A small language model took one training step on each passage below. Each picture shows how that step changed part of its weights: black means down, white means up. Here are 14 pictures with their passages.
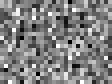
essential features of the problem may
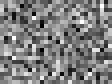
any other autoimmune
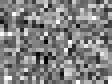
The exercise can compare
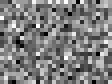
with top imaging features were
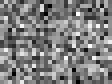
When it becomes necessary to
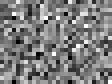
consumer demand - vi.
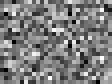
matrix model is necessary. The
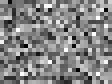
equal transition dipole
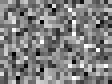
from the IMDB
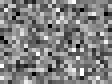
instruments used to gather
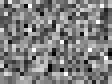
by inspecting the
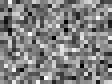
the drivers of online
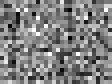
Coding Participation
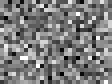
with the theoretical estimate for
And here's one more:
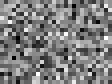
can accurately repair
